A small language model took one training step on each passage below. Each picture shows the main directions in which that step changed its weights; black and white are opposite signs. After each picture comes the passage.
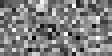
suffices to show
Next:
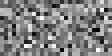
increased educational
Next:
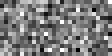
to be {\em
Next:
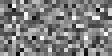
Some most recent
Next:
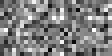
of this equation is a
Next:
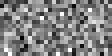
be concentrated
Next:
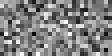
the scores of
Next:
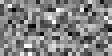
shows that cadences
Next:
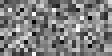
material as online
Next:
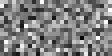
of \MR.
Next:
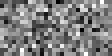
expected to be
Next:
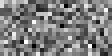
external N
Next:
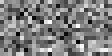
let $\mathcal D$
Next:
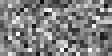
classical question
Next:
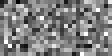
consider equations of the
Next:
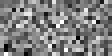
and their numerical
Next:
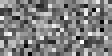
transparent by
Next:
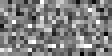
30% of the
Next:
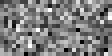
the stack of
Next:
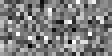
\quad \for
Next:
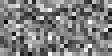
infections for
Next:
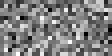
recent studies have
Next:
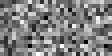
in women
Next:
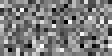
performance difference was
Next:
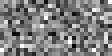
the theory and
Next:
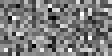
Performance Test
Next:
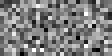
very weak,
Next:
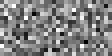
rural areas has
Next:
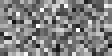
ends the proof.
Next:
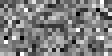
the paper On
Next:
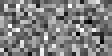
We want to
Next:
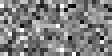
contain any studies with
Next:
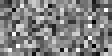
we consider the space
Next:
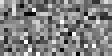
normalisation using
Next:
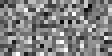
the cuts in
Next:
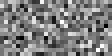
as well as an
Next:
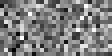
these experiences into
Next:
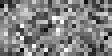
in ways that consider
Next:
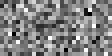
the normalized
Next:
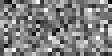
< \cdots <
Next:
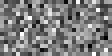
\alpha$, which is
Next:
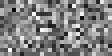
is not taken
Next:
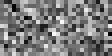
root be reflection
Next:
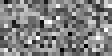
indices developed in
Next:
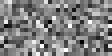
problem governing the
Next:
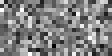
\leq 2Ct
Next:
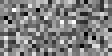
foliations with
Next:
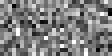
B$ is a
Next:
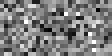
The following conjecture
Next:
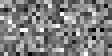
then to minimize the
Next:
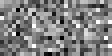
are identical up to
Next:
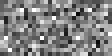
to new safety
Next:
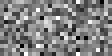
supply gap of
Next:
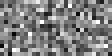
to changing only
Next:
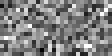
some others are
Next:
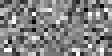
respectively. In terms of
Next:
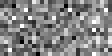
that. Even
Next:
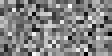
is typically
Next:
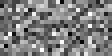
can be represented by
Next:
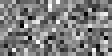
of care of the
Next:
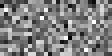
be seen as a
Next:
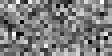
in fostering
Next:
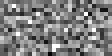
is odd, it
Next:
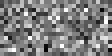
platform are
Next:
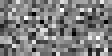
fields is
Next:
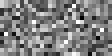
variant due to the
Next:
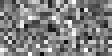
of $M$ is
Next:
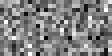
fatality is set
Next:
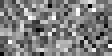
of the distal
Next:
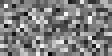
In this context,
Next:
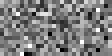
cost of these
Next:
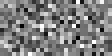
the next section,
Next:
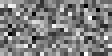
handles smart
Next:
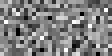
ply is the
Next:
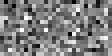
\delta \delta
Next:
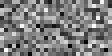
does not require a
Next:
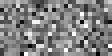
existence of the
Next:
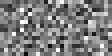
excited /
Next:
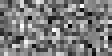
Table 2 a.
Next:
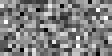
to the service
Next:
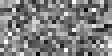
or true,
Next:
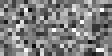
the Riemann
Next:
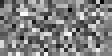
an associated prime
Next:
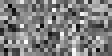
furnished a
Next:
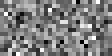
and Kemer
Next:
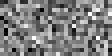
requirement is
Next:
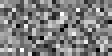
and the essential
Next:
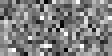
} z \in
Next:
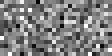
CTSA -
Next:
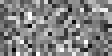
which reflects the
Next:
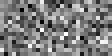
the \OD-
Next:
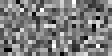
scheme is the
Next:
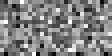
1.} From the
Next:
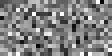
are presented in
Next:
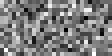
of waste management
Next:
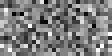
then immersed
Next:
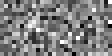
for five different
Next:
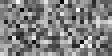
is the ontology
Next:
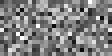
solution form will serve
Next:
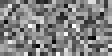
and taking the
